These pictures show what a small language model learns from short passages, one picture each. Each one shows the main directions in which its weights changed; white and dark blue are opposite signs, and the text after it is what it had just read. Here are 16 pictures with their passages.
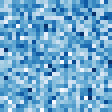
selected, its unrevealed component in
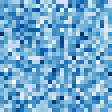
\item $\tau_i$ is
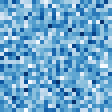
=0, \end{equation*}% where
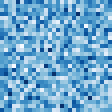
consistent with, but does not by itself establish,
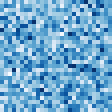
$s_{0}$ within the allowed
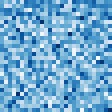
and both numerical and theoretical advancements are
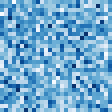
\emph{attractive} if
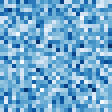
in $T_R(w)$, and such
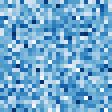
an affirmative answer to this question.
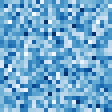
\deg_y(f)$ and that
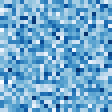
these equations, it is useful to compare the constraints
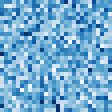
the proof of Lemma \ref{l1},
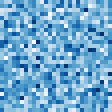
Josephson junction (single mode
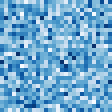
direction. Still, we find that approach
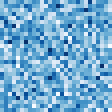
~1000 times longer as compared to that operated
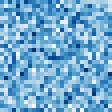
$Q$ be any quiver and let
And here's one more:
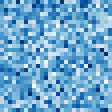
of \textit{\bibinfo{series}{Lecture
